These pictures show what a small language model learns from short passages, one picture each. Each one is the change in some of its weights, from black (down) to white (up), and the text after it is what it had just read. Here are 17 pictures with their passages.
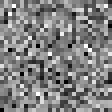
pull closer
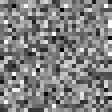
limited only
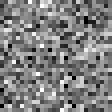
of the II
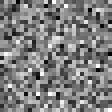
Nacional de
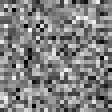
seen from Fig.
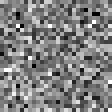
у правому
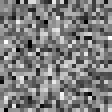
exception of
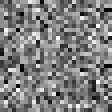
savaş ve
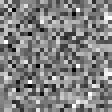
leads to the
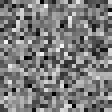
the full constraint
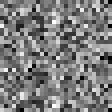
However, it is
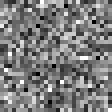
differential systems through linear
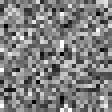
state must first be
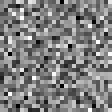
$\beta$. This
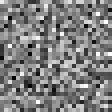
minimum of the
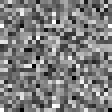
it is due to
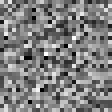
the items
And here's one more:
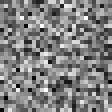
conditions (Fig.
